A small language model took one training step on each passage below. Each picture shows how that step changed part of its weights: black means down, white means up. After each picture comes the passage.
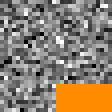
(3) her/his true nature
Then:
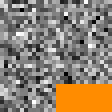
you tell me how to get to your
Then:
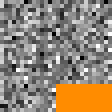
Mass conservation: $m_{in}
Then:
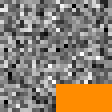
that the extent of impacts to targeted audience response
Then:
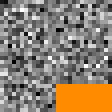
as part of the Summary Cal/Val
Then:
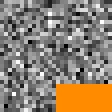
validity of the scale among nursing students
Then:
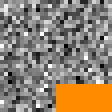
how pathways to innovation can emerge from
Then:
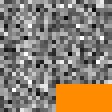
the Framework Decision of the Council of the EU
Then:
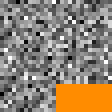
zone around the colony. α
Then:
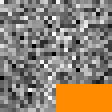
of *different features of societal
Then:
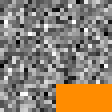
connected to the suction tubing.
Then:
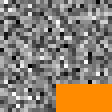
88,20%, in the case of
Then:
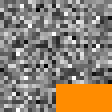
the result of the study, three groups of
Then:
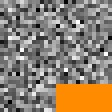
complications, including thromboembolic events,
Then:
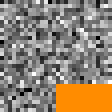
an estimated 25% worldwide prevalence. No
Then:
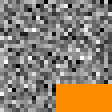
Data Set Deliverable Title
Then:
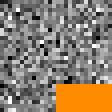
unable to eat healthy and
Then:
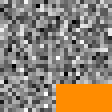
degree: Carmen pulled
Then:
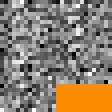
% No Answer 0 0 %
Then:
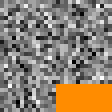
are ripened artificially through chemical
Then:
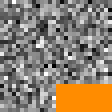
Arom, Venice, 31 May
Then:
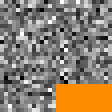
- Rapid spread of knowledge and information
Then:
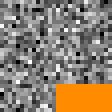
parameters on micro scale combustion.
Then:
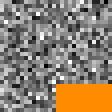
distance from the source of the River
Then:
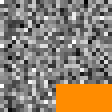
[RDA Plenary events](#) to
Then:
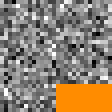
it lags somewhat behind that
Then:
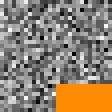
Regularization of quantum field
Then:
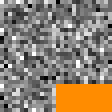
in tense choice, subject-verb
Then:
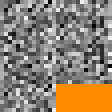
Originality, vision Uranus
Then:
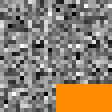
on adjustment of educational and professional programs,
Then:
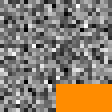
of Lay Adventists of
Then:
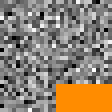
decreased and maintained is stable for 2 hours after
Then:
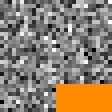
National-Louis University in
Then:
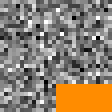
with commercially available sound synthesis tools like
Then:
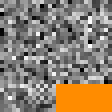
we compared EV subpopulations from various
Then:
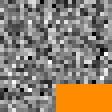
in acetonitrile show a
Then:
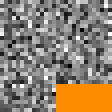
and brand names Brand name
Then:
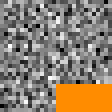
policies were examined by utilizing event history analysis
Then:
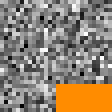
word in a “topic” are
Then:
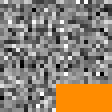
Thermogravimetric Analysis,
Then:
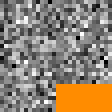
the extinction is by introducing the
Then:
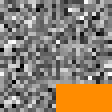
the reconstructed NSW and
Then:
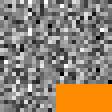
sectors such as cleaning, construction, or
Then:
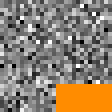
from the participants. 2.5
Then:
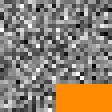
the applicable standards and guidelines. In this
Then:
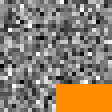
of forces affecting the reactions. In continuation
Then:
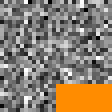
use the eigenvalue decomposition of
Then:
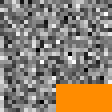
self-identity is a treasure
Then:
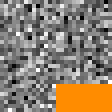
civil society by working for national interest which is
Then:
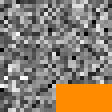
is a social phenomenon, and it is
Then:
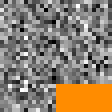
the booklet of the so-called
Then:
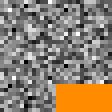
FU Functional Unit HEM
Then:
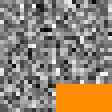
which is hidden in another image called
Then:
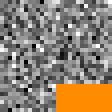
necrosis (AVN) and
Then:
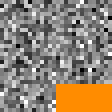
found that an increase in fiber content caused an
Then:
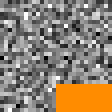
Staden PJ, Uys
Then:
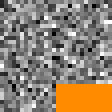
story as the focus is on the characters and
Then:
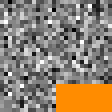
which are step-by-step
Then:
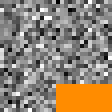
Venus is afflicted it
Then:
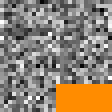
Fort Jesus and pay entry
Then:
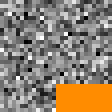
participate in decisions about which data are collected from
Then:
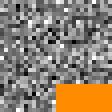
with sodium carbonate solution, dried over sodium
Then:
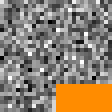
work is supported by FP6 funded
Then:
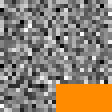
of Chlorella. One of
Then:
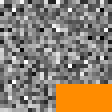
5–6 years old allowed us to determine
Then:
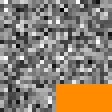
treatment pairs P₄-P₃,
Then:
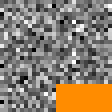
this category of products in the domestic market.
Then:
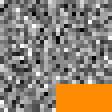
and obtained from each volleyball
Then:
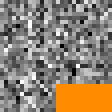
and in black the position of the peaks
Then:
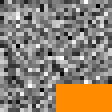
different. Instead we rely on the
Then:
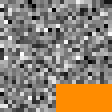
visual aids. Only 26% disagreed
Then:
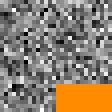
various plant parts.^[4,5] The
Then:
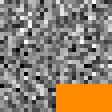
and how much he participates in the activities
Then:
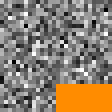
has many drawbacks and behavioral approach have
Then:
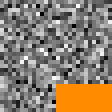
Blanket. Main benefits of such
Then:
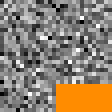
represented by countries based on their economic status:
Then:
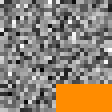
Lagos Island, illustrates the
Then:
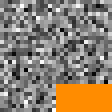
fuzzy or incomplete knowledge that might
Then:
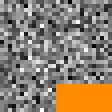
as the W3C for Web standards)
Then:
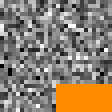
on simplest possible stress analysis problem - use
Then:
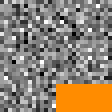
among patients with chronic stroke, compared
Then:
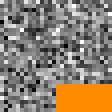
pragmatically puts out-
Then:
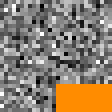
suggesting that increased intake of vitamin C on
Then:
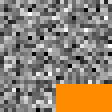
detected by D_s , say
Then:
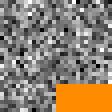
really, truly wants it.
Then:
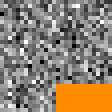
OR "coronavirus infection"
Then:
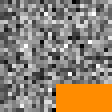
Benin, and Angolas
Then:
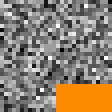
Table 2. Fig. 2. Performance results
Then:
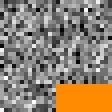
the cameras. C. Previous
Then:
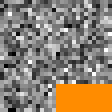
so as to meet the boundary conditions. In
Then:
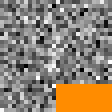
also different forces that will be studied in these
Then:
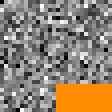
comes in form of cake after drying
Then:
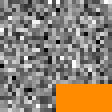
- Combined microstructure patterns - We
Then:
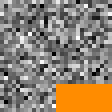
individuality of the emperor, and
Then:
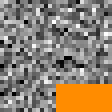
one half of the dipole. The
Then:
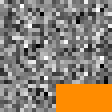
of the different modules and presenting the
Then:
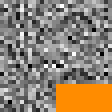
as well as managerial skills in developing
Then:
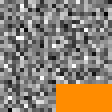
in opening and sharing data from other
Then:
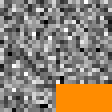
tobacco 3 7-up
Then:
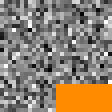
and remove particles from surface than
